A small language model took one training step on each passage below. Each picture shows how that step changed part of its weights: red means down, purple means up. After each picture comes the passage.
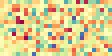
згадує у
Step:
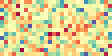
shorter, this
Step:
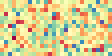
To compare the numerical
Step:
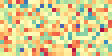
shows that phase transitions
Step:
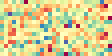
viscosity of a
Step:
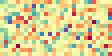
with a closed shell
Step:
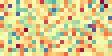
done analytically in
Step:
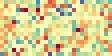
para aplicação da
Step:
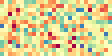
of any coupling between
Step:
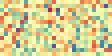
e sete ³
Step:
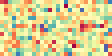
estrutura de
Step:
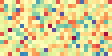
are present and,
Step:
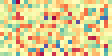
the dark fluid
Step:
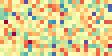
metodikasi -
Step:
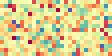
mobile users
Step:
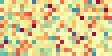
congestion control
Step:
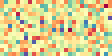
ini memiliki
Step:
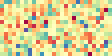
of this marginal
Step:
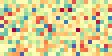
di terapkan
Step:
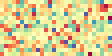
structure of hadrons
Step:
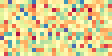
with the probability with which
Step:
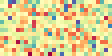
no CEMAC –
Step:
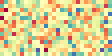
For example, to
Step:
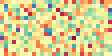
ethical considerations
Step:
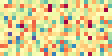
distribution functions of the first
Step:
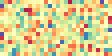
tool that mines
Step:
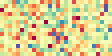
if this property
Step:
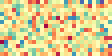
light into a spot
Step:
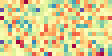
can be easily
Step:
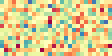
sources tend to
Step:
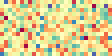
el dominio
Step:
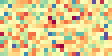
under different numbers of
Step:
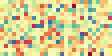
runtime, ordered
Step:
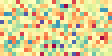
binning of the
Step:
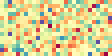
parece evidente
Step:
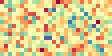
release of
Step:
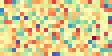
sotto le
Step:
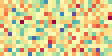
the condensate
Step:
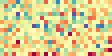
etadi. U
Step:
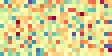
by a single body
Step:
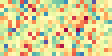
have been developed
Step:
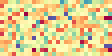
by successive
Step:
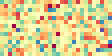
on code that is
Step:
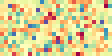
This is just the
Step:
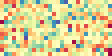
и роли в
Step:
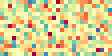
field applied to the
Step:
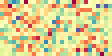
The particle number
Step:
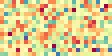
time separation, while
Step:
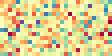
is facilitated
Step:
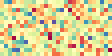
from the area of
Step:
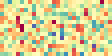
tashki qilib
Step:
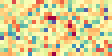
exhibits generic
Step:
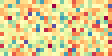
web server
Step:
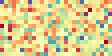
we then turn to
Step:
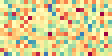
time). The first step
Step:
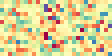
to reduce the
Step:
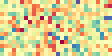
os moldes
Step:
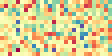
drift are shown
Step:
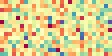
опека и
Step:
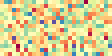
from the joint
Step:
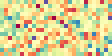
some competencies
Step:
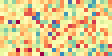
- mevali
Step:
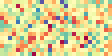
we extend the length
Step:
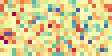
complicated and
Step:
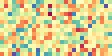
pieces of
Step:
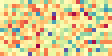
KS gravity in
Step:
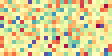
\and Adilson
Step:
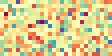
the squared
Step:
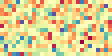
that of Janus
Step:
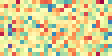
this signal significance is
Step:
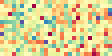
$\Delta\tau =
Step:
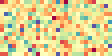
function. Fig.
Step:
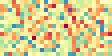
of the white
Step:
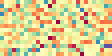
processes rarely
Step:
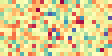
We point the reader
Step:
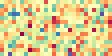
va bojxona
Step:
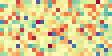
if the optical layer
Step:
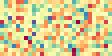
a mixed system
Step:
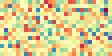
parentesco con el
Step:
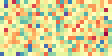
The chief
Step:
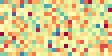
three light curves is
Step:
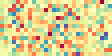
The maps of these
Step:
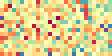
e passará por
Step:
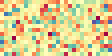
states, are not shown
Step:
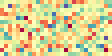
umat islam
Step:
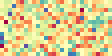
N f \Delta
